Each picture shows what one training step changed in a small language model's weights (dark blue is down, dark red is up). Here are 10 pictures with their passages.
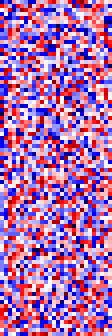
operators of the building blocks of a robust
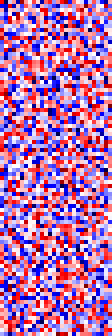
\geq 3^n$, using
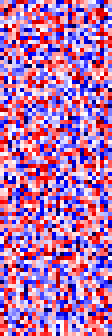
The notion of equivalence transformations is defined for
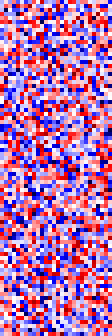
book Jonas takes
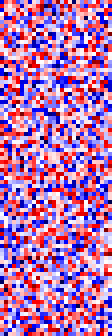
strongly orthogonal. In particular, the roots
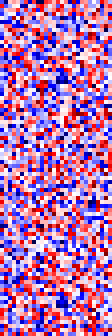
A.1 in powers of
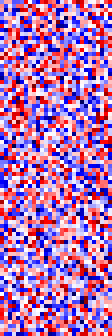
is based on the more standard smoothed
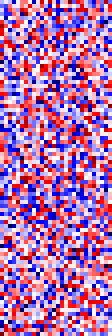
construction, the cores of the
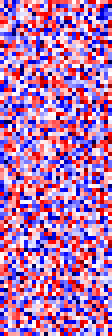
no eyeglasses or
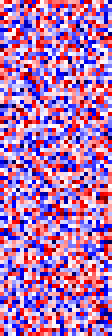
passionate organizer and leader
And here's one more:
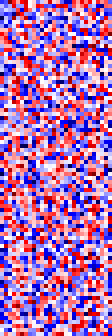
well-defined up to a global
